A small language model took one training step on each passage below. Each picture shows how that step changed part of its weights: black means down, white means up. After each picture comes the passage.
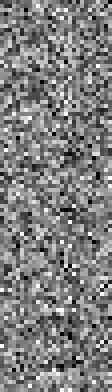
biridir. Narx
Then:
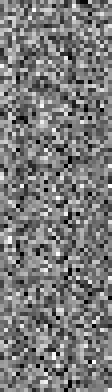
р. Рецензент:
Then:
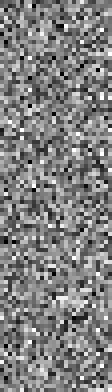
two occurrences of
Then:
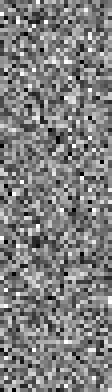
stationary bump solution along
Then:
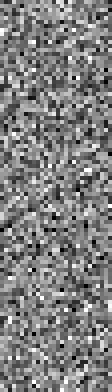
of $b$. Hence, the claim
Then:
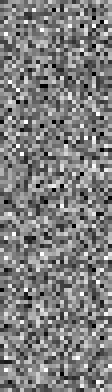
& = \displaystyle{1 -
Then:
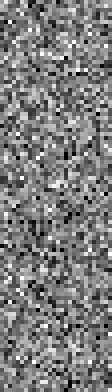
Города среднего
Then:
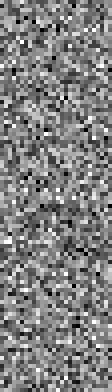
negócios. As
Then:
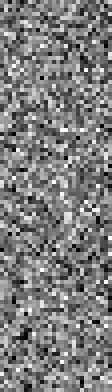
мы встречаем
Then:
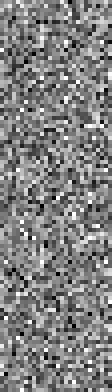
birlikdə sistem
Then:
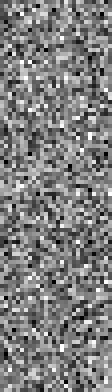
describing the behaviour of
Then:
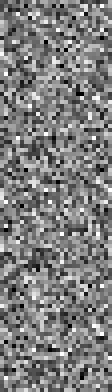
foi a alteração nas
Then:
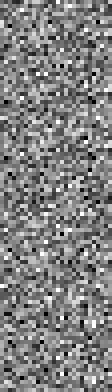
& \cdots & \cdots \\
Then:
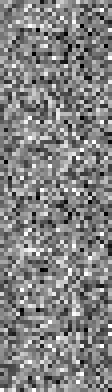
скинуть монетку).
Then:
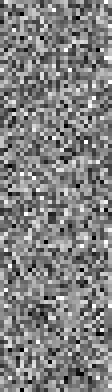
ocasiones, escasa
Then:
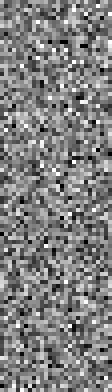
formas utilizadas por ellos
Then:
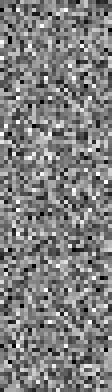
and $n\geq 1$ \beq
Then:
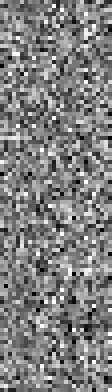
оламини: 1)
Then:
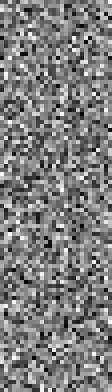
of completeness we sketch
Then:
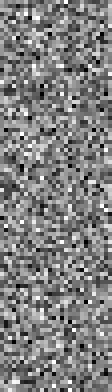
obrazların beriw
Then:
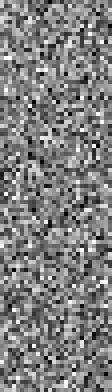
the maximum–weight basis problem
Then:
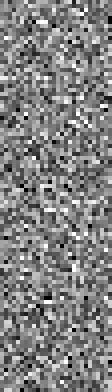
iniciativas simples,
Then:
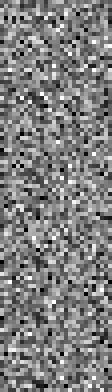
pago de primera de
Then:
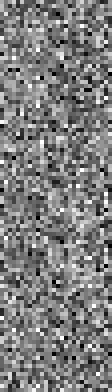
// *IOP Conference
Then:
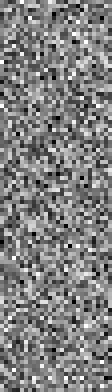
that remembers the position
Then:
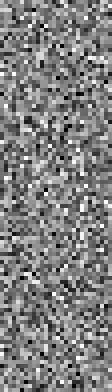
verpleegkundigen aan
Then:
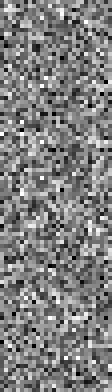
implying that the two segments have
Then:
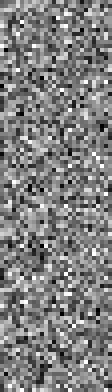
bir şey yaptı:
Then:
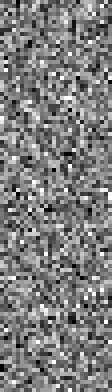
N\subseteq W(u)$, which can
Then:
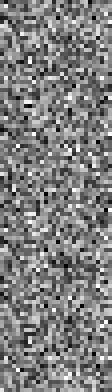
\ \qed \end{equation}
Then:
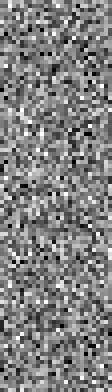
municipal, o Sistema
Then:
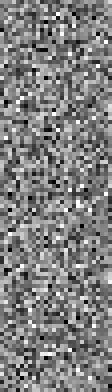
unknown, and it must be
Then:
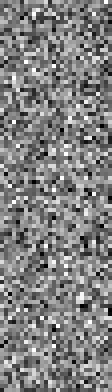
field: \begin{equation*}
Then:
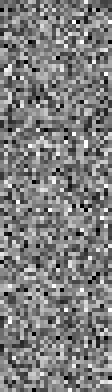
node $v\in\mc V$,
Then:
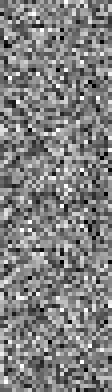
encore²⁰ des
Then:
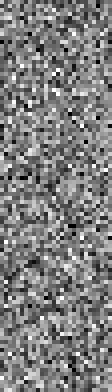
preserves joins. So,
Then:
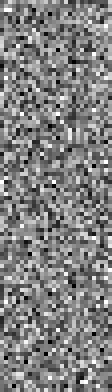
diretos dos chefes de
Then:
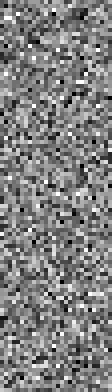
(Chilán et al.,
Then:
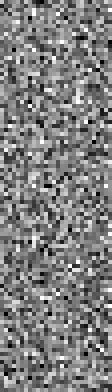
perda de autoridade,
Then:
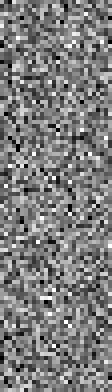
slow down, and the
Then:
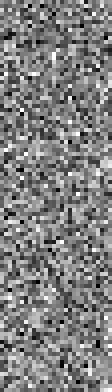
escolar matriculada.
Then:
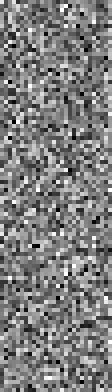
and $z$ but has a
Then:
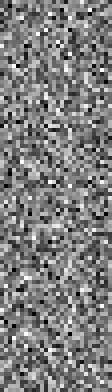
Heuristic | N/A |
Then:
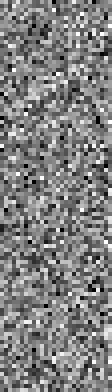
a ampliar o rol dos
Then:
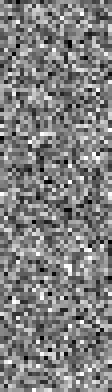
Важно помнить,
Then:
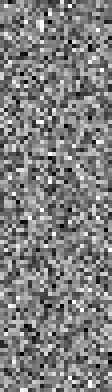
examples in computational physics:
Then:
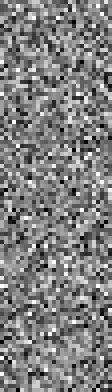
find easily \begin{equation}
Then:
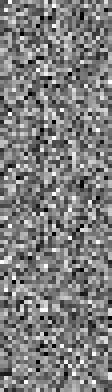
S., Suwetja,
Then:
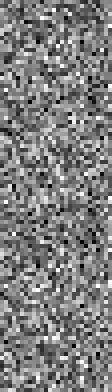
\qquad X, Y = B, L
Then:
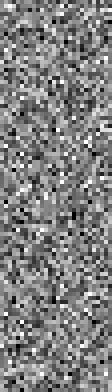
içeriklerinin görev
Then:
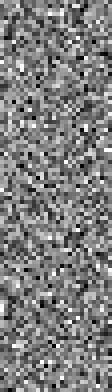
media marketingning kuchli
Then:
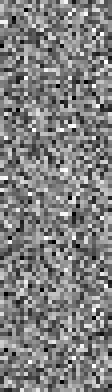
bevosita innovatsiya
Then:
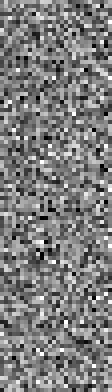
con un hombro a 290
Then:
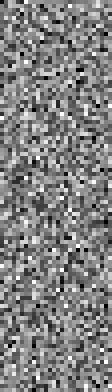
bisa!" itulah
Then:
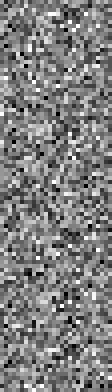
xalqimizning musiqiy
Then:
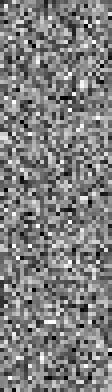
\cup N)$ will also have the
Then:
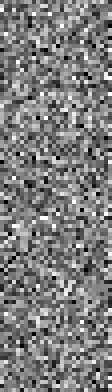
$ r = 2$. %Note that it
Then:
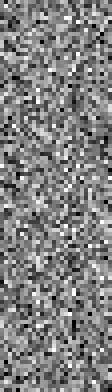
degradatsiyasi va
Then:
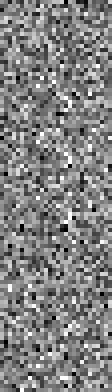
беради. Прокурор
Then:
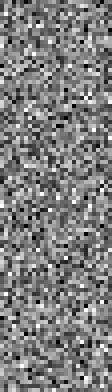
an integer such that $1\leq
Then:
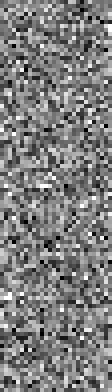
minimum. In this note, we prove
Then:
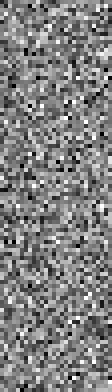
bo'ladigan changlarni
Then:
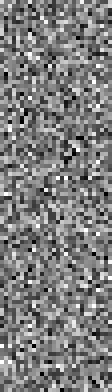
d'un pays. Dans
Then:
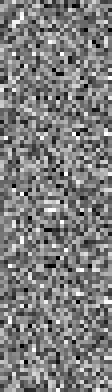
$g$ on $M$ are
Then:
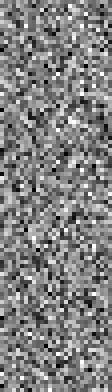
puede ser fácilmente
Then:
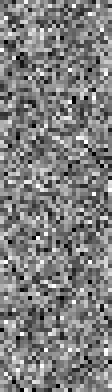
değil, travma ile
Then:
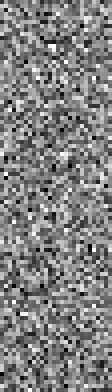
des plants})} \times
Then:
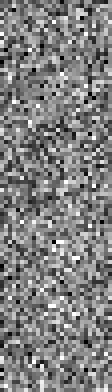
publique o seu também
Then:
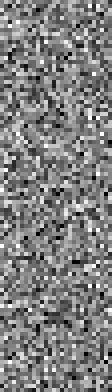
those actually used), in fact
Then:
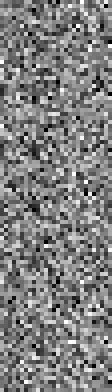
cade în idealismul
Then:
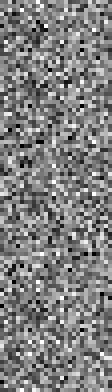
etiledi hám
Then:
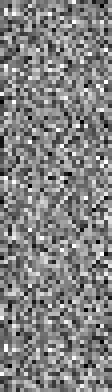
het even kan ook het
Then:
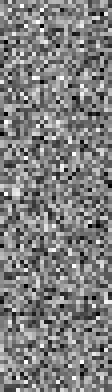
theory in the Euclidean
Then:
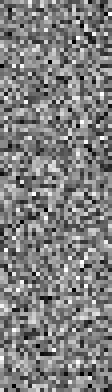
the number of Schubert varieties
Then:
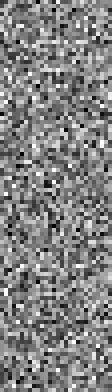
un motif suffisant pour
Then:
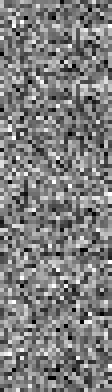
numbers. \newblock {\em C.
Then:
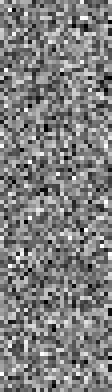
to fields, orders and
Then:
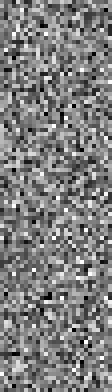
inverting the order of integration over
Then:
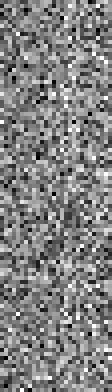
\begin{smallmatrix} 1 \\
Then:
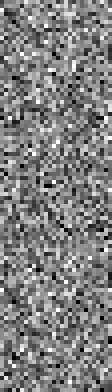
radiatsiyasi, havo
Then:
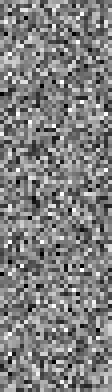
diversos públicos e
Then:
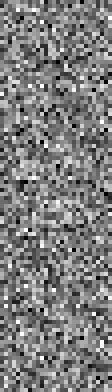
σε μέγεθος
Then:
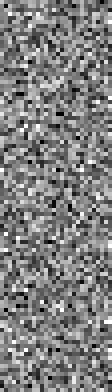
salud de doña
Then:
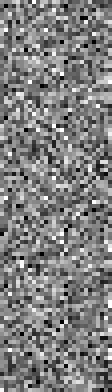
da ti dejavniki
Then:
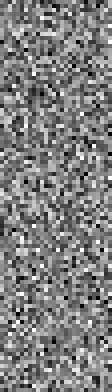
equals to its trace, we have
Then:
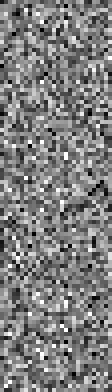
which can be very noisy, the
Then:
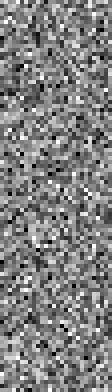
públicos e turistas
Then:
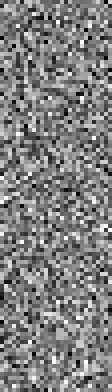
express the (global)
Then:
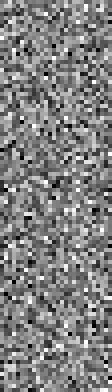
uma pequena dimensão
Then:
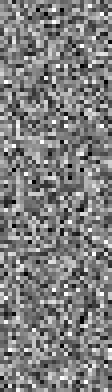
dado a partir de la
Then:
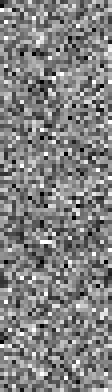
olib borilib,
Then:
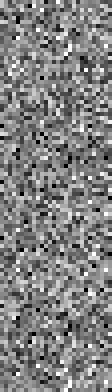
ми вже говорили
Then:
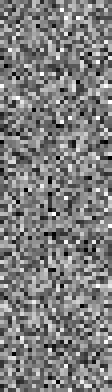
\cite {CMS},
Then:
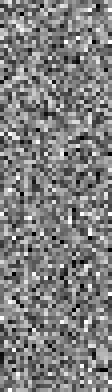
are nearly the same when
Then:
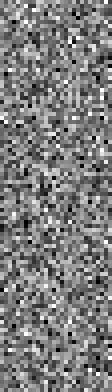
a Huaynacancha de
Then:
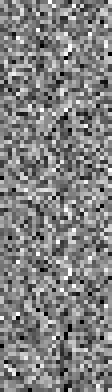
допомоги родичам
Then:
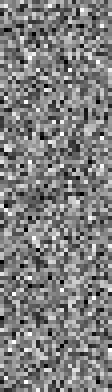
pone de relieve
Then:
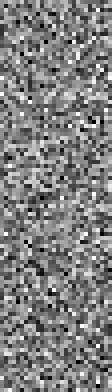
de vista dos alunos.
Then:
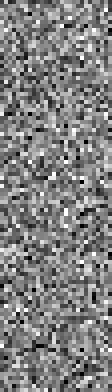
this section, the means of data collection
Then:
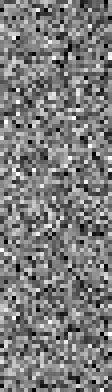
где провести черту
